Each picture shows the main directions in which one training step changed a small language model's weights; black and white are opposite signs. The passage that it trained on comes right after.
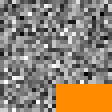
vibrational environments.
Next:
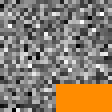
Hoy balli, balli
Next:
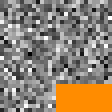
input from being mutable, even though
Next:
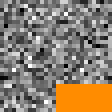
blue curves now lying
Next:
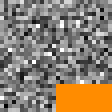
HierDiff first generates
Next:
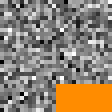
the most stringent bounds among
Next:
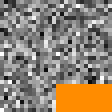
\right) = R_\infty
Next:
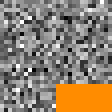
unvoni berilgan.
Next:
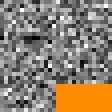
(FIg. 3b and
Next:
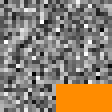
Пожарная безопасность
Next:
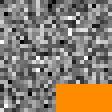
nor repellers;
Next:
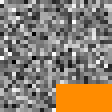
para futuras gerações
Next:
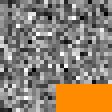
methods or attributes for an object
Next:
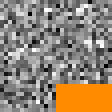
to suppress convection in
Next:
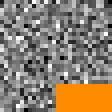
ma‘noda esa
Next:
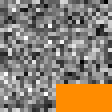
of $E_\nu$ and
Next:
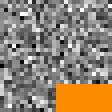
encouraged to scan the
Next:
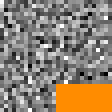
como condições que se manifestam
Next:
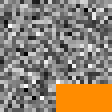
In such a case $\left\langle H
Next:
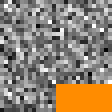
tubdan takomillashtirish
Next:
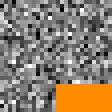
texnikasiga oid
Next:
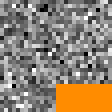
через кишечник
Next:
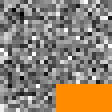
NPOI & 16 channels &
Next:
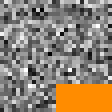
be very coarse, thus can be
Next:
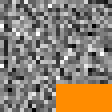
müfredat programları
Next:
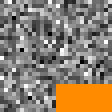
Flex nashriyoti,
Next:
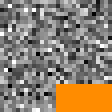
angle $\theta_W$ as
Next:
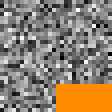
\item[ FIG.
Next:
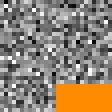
the same ASN when the
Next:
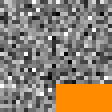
band in our ACA data,
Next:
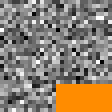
urbanos. Le
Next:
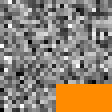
to $\psi$ is given by
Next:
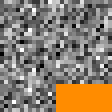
events was determined by a Gaussian
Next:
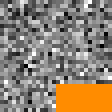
of the Uzbek literary language in
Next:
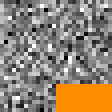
and presence of disorder, we present
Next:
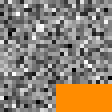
9. Математический
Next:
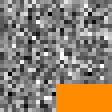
After convergence, the
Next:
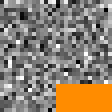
поклонение власти
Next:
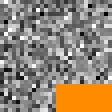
the corresponding variance. These values at all
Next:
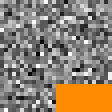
injected pulses and therefore
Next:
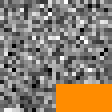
belong to the sphere of management
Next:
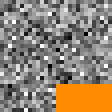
{Brown}\ and\ \citenamefont
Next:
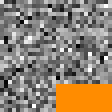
operatori tomonidan amalga
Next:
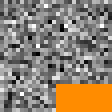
first quantized form of the same
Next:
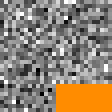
DNA would not move at
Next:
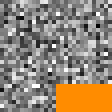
Os riscos associados a
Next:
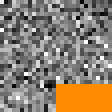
Keywords: Root
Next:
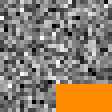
Ukrainy [The impact of
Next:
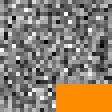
uma época na qual o
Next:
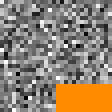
approximately isothermal in the
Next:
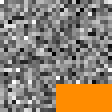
keanggotaan Indonesia
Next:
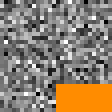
disminución sistemática del
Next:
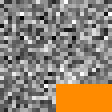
d k_\mathrm{obs}
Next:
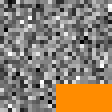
also for a magnetically charged
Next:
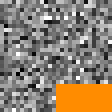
should complement the Monte Carlo
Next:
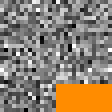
various tasks and domains. In
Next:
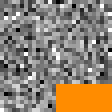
оширади. Соҳа
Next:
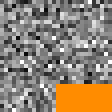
We instead consider a more direct approach
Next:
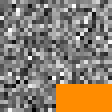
Sh.A. Functional state of
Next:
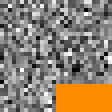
поняття виключної
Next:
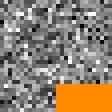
increases as we move away
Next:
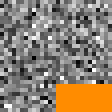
apenas a finalidade de ler
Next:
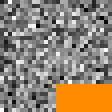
oscillatory activities.
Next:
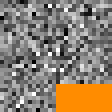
анализ Химичен анализ
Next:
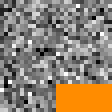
\quad \,\quad I\right)
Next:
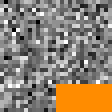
the variation found for molecular
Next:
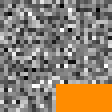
is transferred to the conduction
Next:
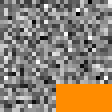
belakang pada posisi
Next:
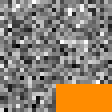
pues puede sancionar
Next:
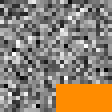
the simplest non-trivial
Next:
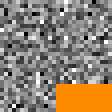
ишлар вазирлиги
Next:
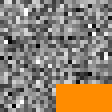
amplitudes $a_i$, random
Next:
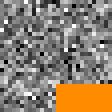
fazilatlarini oshiradi,
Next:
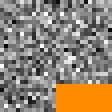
; household
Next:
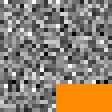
como apertura transontológica
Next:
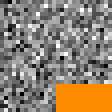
na posição vertical Fonte:
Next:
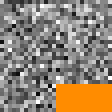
Prafulla and others},
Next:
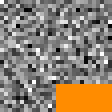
angeboten. Weil
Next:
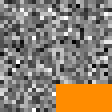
З'ясовано, що
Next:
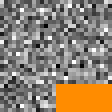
no, riquezas,
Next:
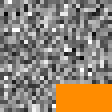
Those with rates of motion within the
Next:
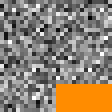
observan ambas señales
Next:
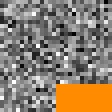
is spanned by rows
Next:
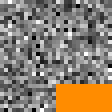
$SU(4)_C \otimes
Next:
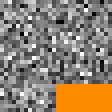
there are some blue stars at r =
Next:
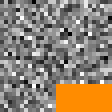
NOMLI III ILMIY
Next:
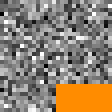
has no Hilbert space associated with
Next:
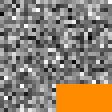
day has broad effects on human
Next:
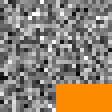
tempering algorithm. The proposed algorithm is
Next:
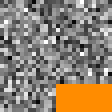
quais o apelo à
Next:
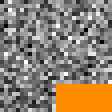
subsystem charges also permit an
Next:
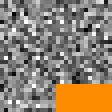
ministros, lo que pasa
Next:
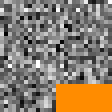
respect to the above correspondence:
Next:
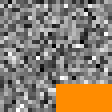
armazém é mais que um
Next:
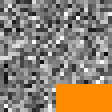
Mundial de la Salud
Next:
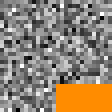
l'on considère la
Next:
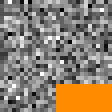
– яшил водий,
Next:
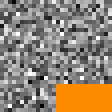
equivariant complex structure which is
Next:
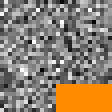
the QCD phase diagram are
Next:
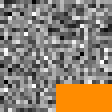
qué tipo de unidad
